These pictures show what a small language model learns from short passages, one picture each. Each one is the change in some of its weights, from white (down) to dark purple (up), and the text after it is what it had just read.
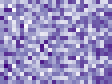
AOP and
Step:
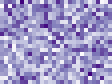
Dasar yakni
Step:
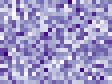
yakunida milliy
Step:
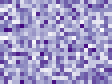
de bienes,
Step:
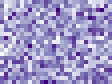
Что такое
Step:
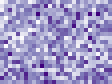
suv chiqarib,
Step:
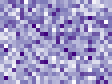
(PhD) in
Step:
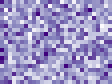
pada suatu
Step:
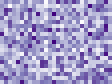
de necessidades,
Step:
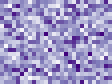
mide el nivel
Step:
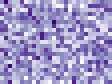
deb atash
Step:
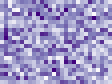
The question that
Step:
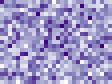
ega bo'lishi
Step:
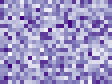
F. et
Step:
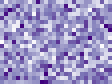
folk art"
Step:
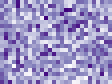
El lago
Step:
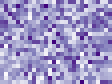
la comunidad
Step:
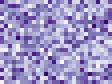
foydalanish mumkin.
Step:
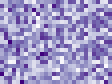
idealização de
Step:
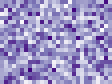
поколения /
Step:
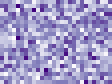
seguida, se
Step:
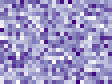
uste duen
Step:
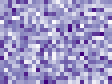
soin des
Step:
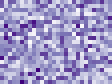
marquise -
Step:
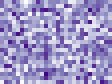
yer verdiği
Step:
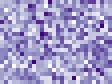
tili va
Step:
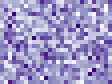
prova prevista no
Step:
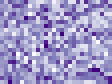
können sowohl
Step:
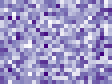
cea laică
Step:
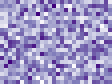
organizações, essa
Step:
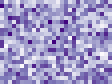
elemento importante que
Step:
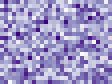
в SCP
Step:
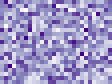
se apoya.
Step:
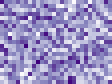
of political speech
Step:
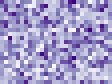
los desafíos
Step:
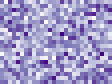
perçu comme
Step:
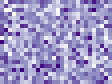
with numerous
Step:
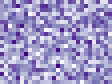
для реализации прав
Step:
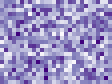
является одной из
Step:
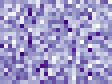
fragilidade no
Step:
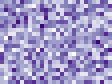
gestão”. Nos
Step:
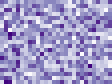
posterior, el
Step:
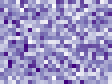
основой и
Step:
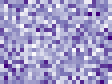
colocar em
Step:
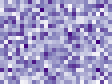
судових справ
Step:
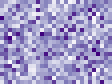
Wat de
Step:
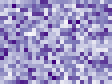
los comentarios
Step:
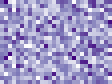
dolor y la
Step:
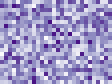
embargo no debe
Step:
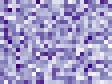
Department of
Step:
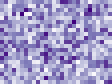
être observées en
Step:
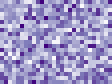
ortiq yoki
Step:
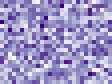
və resurslara
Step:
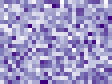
Definição do
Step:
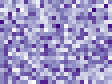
sayyora B
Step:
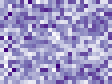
В этой
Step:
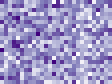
borilgan tadqiqot
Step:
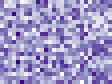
y al final
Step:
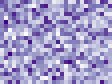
las instituciones que
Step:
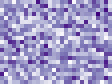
crítica generalizada
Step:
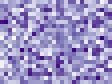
SI va inson
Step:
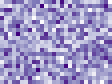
a Constituição,
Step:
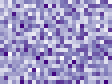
рівних за
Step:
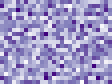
transforma y nos
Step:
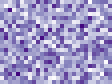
ao clima e
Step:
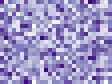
suas devidas
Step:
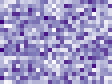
tadqiqot ishlarida
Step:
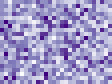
tanto en las
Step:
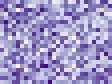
políticas públicas e
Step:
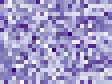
constatent que
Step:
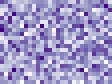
nueva época
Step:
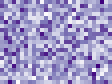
Ambiente e
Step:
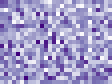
mais eficazes
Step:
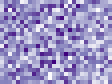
учун душман
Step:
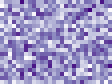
ним и
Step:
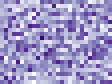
investimentos em
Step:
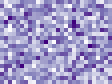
на 6-ые
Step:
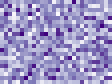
makonidagi media
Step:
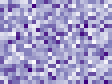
no encanamento
